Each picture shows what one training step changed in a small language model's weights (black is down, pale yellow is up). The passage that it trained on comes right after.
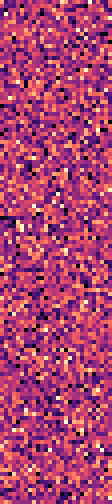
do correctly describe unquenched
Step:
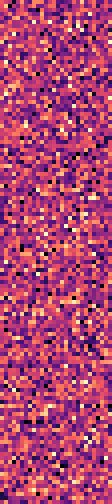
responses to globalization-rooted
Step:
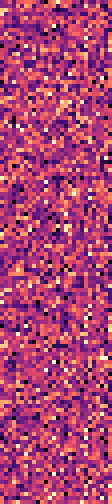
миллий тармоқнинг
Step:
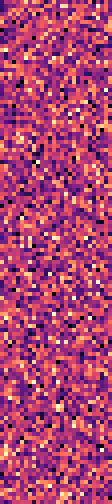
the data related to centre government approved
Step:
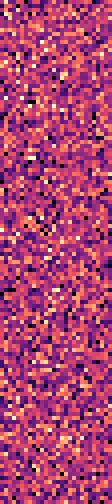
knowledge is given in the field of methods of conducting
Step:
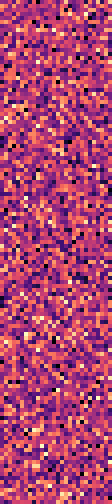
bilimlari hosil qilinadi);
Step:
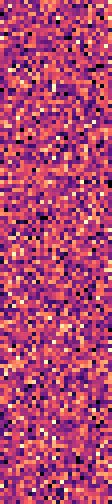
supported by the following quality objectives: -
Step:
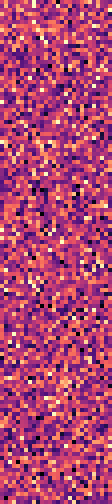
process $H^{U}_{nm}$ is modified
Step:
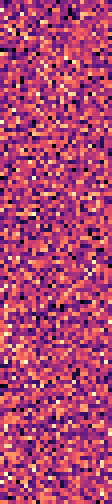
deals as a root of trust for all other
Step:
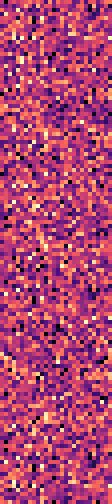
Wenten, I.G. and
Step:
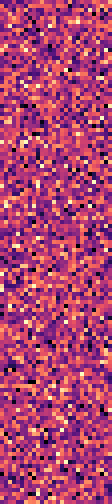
and toxicological features quantitatively, using
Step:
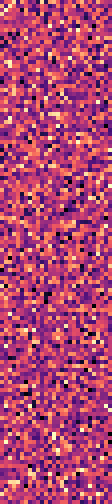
majoritatea proprietarilor simt
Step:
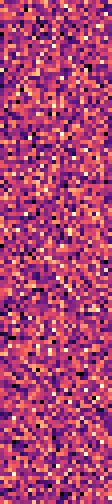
intervención Conocimiento sobre el apoyo
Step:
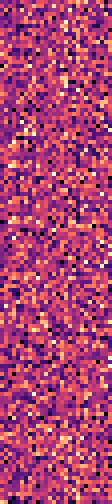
leur crédibilité est
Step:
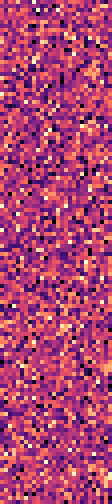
корни частично вышли из
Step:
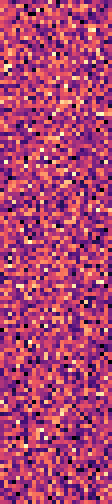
*Crop Protection* [online].
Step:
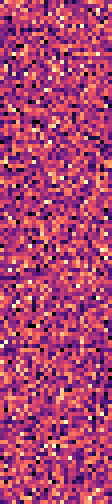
be compared between cases and controls; logistic regression
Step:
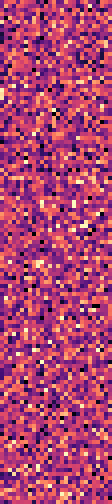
yangi usul va har kim oziga
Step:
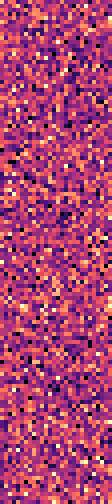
Україні: плюси та
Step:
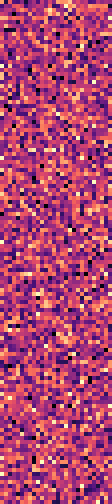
a tratamentos, recuperação e
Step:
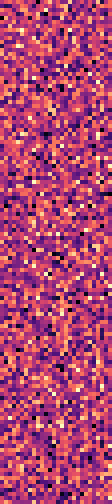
tozalanmasdan linter
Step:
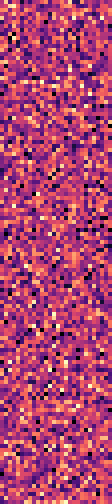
metallicity: i) the nonlinear relation
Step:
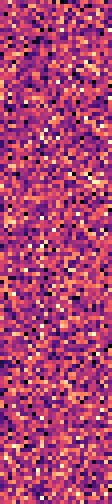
dan guru dalam proses
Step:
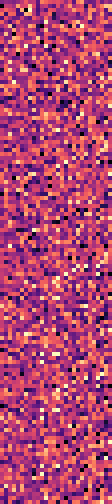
فقرات المحور الاول
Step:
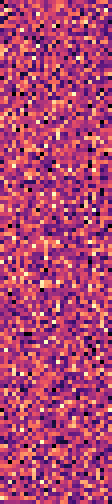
valid. The honest RS assumption is
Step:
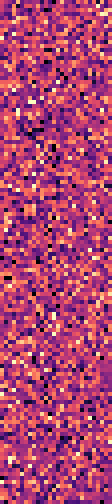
is also developing at a high speed and this development
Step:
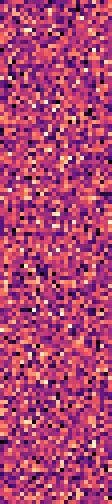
"The structure of Russian and Uzbek
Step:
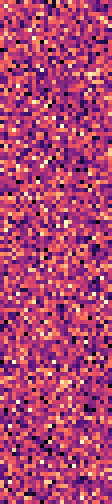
change communication is failing among rural populations
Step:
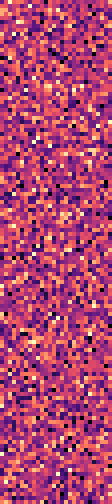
(2012). Biological Rhythms During
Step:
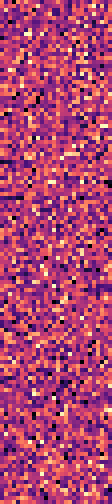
In addition, the competences needed for
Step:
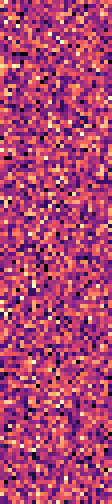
publicitatea și promovarea
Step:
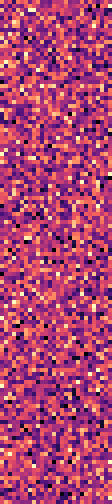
a continuous dilated fluid filled structure
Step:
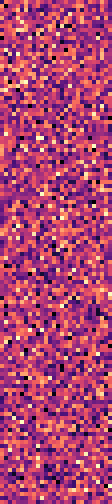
81 knobs as the genes for 30
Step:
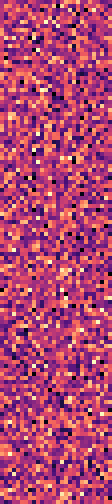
*Siervo Libre de
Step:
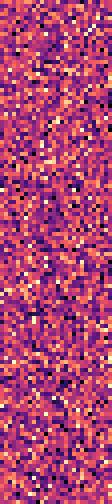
пізно увечері, на
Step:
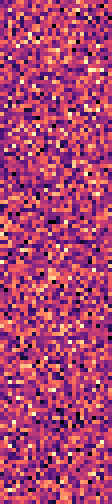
Moskvada (1954) chop
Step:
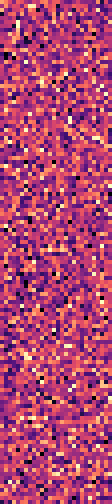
an attractive post-classical quantum
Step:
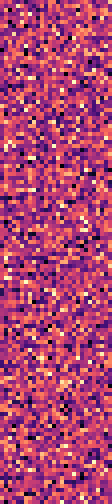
for designing and implementing national policies related to
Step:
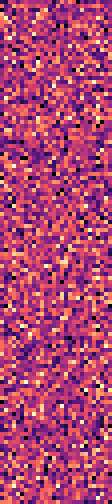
yuz siypashkan edilar, yana
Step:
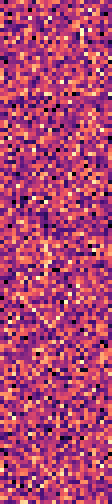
E.J. Guendelman,
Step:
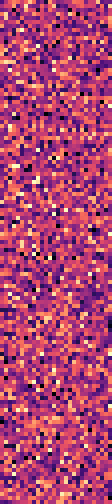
ANOVA calculation, the hardness test results
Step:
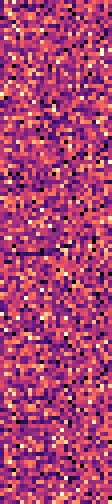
هم آمیختگی
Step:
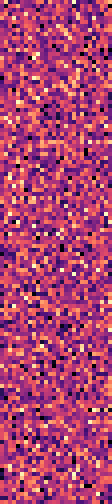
вузы на высоком
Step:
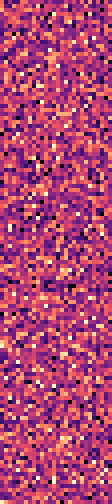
process. Based on the score of the weighting
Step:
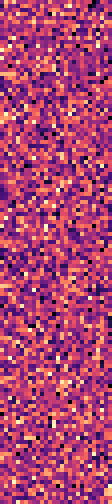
Further, the marking process did not impact the
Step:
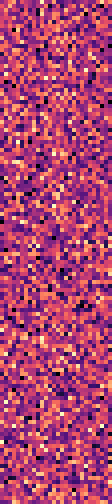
la planificación virtual para
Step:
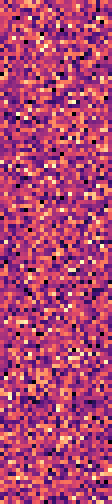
more than one) - up to 10 - between 11 and
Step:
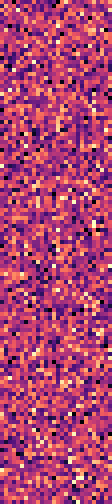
a vast redshift range (0 $< z
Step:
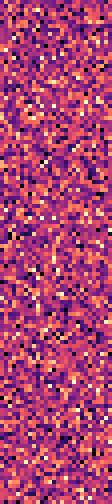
domain ontology out of the keywords available in
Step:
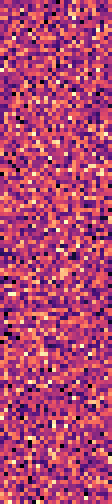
for each TV series. The timing of the
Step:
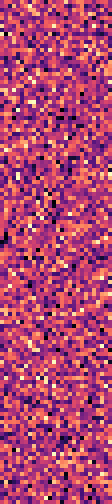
of humanity that will reach a level of
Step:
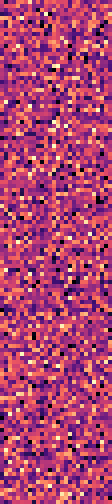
any scalar field potential satisfying the well-known
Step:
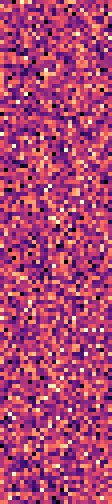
d) Estabelecer vínculo
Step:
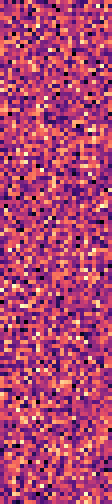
considered significant. **Results:** Majority
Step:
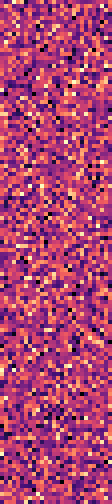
two branches to infraspinatus and
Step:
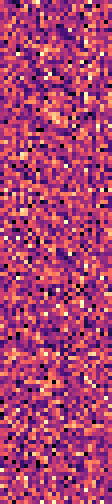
формування. Водночас
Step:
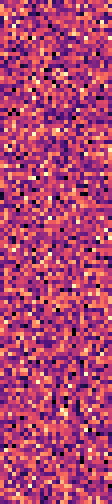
Cambridge University Press. 2010.
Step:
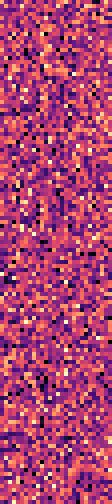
of Agricultural robots uses.
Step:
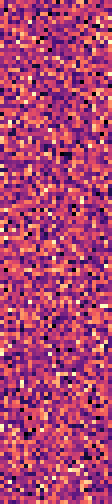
Republic of Nigeria, one would
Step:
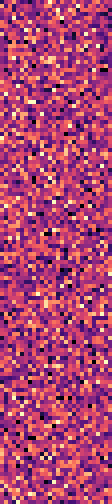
scale, it is made possible to couple
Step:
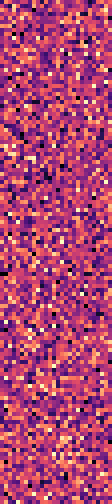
are inconsistent with the findings that EW results
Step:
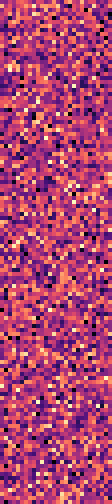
anomalous couplings can be obtained. In this
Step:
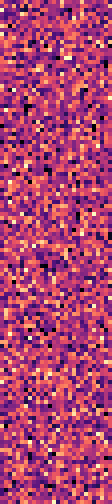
under realistic operation condition. DESIGN,
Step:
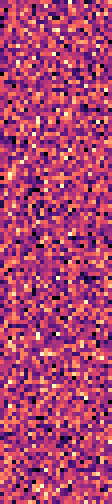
turishi ma'nosini ham beradi.
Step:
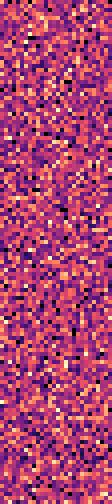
Pryazovya. Observations: -
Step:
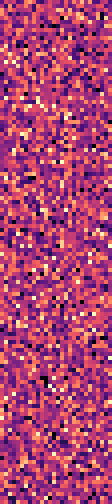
of kola nut in its crude form has
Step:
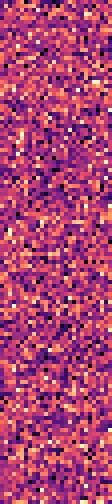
бурне и почињу да
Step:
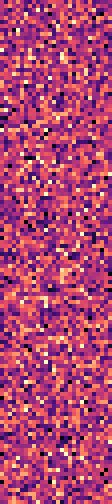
properties of the underlying network. Their operating conditions
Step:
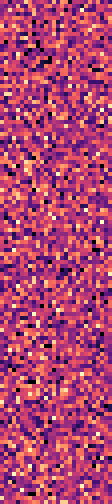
act of scattering, and it is inversely
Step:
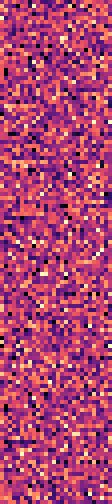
constituyen los siguientes
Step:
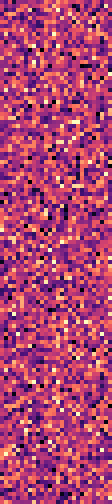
the relative logECO is identical with the relative
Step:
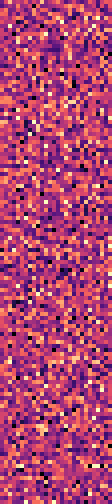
у різноманітних
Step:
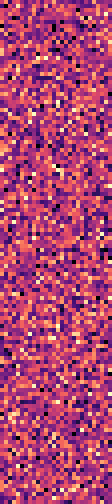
merito nella descrizione delle
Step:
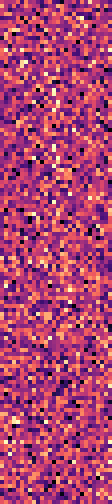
formation of a DM spike around the central
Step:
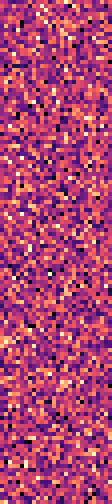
the current iteration by means of a root mean
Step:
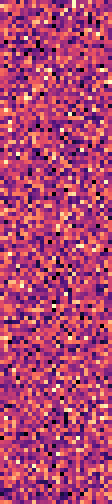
in *Acacia confusa*. *J
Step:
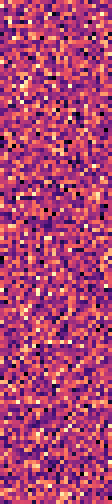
boshqa teri kasaliklarda
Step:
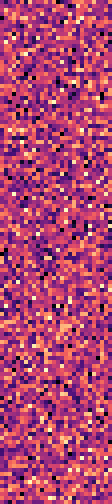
process ``` Calculate perpendicular
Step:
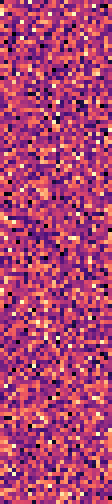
TORNAGHI, Hélio
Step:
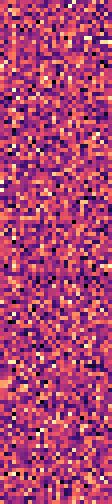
RF, NB, KNN and LR
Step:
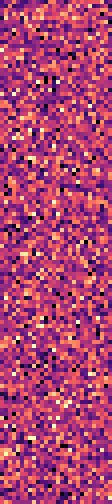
the surface and fills the gap between, then
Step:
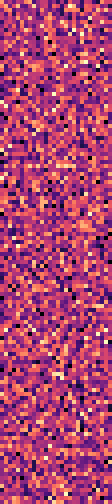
Indofood sangat bergantung
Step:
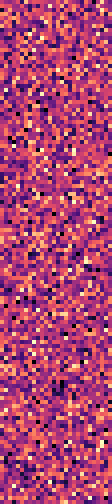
(65 samples from each village). Samples
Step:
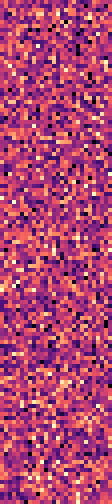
line represents the result of our \lr\
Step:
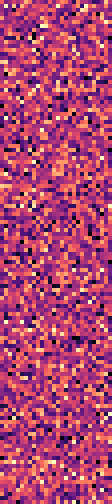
7744 degrees of freedom are
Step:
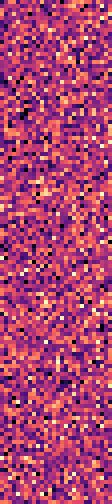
gazeta, jurnal, radio,
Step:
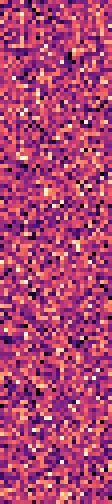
se supõe agravante, ao
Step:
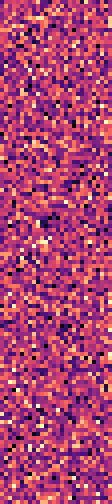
у побережья о.
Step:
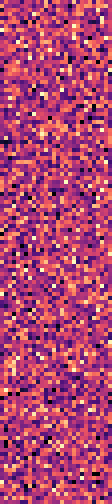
Curriculum for Teachers. –
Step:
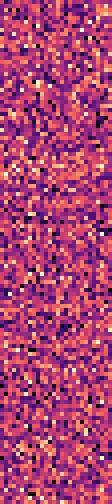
terms of concern over the consequences of
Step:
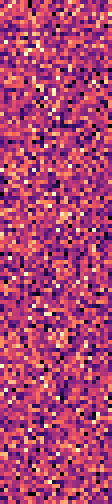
been experimentally demonstrated in a system of
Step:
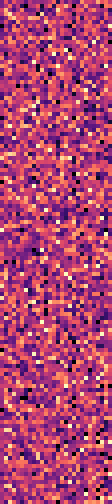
دور المسلمين في
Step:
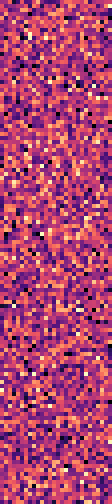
\begin{equation} H_{N} = -t
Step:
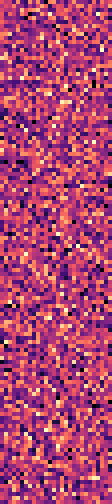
focal velocity \begin{equation} v_f =
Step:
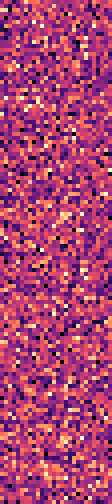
procedures were performed in these cases. Table 1.
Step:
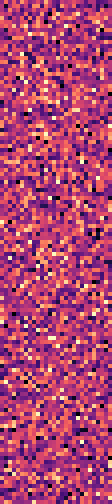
shrubs, and mallees, includes
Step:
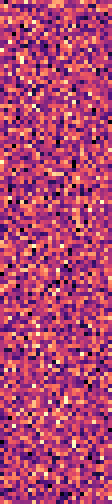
of Associations Polish Green
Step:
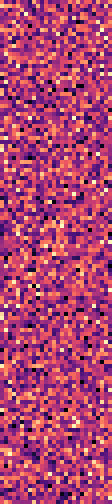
an essential resource for quantum information processing and
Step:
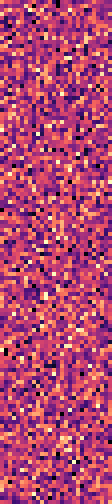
în demnitate, de a fi
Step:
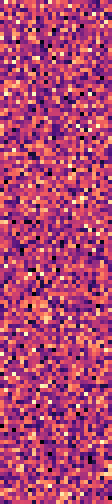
to none of the statements viewing the EU
